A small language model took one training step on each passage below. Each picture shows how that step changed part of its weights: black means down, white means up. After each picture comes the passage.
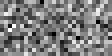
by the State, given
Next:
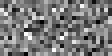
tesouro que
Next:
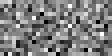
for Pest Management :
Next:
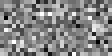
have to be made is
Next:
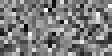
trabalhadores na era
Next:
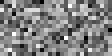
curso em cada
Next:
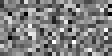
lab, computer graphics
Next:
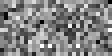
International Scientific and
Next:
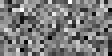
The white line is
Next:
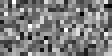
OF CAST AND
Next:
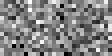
lung volume in
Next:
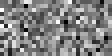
Académica de
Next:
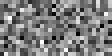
те, що,
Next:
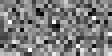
Bengal, India
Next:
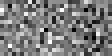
tackling the disease
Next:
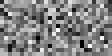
of one year. 100
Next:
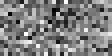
de atividades físicas.
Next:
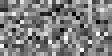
benzoic acid
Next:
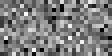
and S. K.
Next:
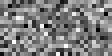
of Pretoria,
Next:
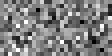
tomondan ijtimoiy
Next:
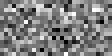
in primary schools considering
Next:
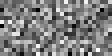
acceptors and
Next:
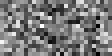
и общества
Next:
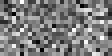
structure is presumed
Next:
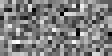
claro: captar
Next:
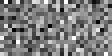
the ability of the world
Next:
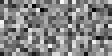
dan 5) standar
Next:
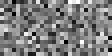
extent of hybridization
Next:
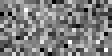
by these methods is that
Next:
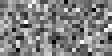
von Konkreta
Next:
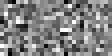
при выборе
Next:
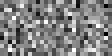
experience rather than explicit
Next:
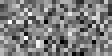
os setores do
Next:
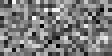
por el Título
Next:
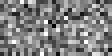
natural resources should carry
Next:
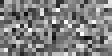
hukum nasional
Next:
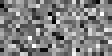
do szerszych
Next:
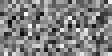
lower penetration value
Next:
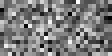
Days to Plant
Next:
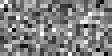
for Q1, this
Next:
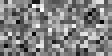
o registrarse
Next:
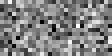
that exchange messages
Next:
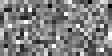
recolectados a
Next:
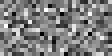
moment : $\pi^*
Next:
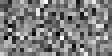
role in combating this
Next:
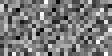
the product obtained by method
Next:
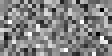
qui concerne le
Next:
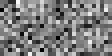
CC BY
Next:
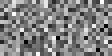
of the publication.
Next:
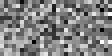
partir daí, a
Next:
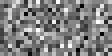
14 Student Financial
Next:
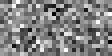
pilot sites,
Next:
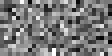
divided into two groups
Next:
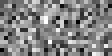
social isolation in children
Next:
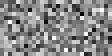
metabolic response to
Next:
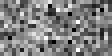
шу билан бирга
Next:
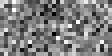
demonstrate more intense
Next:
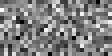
the terrain
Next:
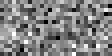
optimum dosage for
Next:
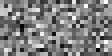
predicted to be negative
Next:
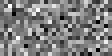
to the Lex
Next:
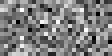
gün evvelki
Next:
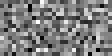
China's oil
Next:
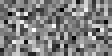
children with three thematic
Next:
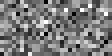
por el proyecto
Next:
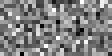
3. Жуков
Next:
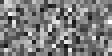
on thirty children
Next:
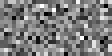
discursiva do
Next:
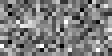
Fitness value in
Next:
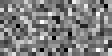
in his views regarding
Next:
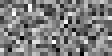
bo'lgan, bu
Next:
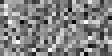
soulignant la
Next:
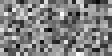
be completed by institutions
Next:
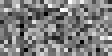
*J. of
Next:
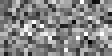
ҳис қилиш,
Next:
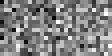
также этапы
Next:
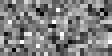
forma geral por parte
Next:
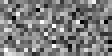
fibre reinforced
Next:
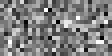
doivent passer
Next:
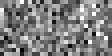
Thinking -
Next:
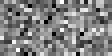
Elaboração de todos
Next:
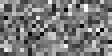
uma vez que a
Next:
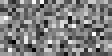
comes to a text
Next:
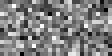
и на уровне
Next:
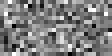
маданият ва
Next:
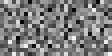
The majority of the
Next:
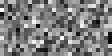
obligations are
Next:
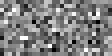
bosqichli va
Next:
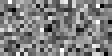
reflected backwardness
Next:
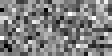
à escala
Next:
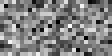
wrote at a
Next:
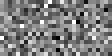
``` The result of
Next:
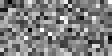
fiber [1,
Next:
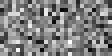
programa cumpriu
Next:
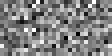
el tiempo,
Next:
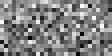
de qualidade de vida
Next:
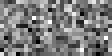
а также о поле
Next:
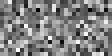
control unwanted
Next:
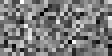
but nowadays is
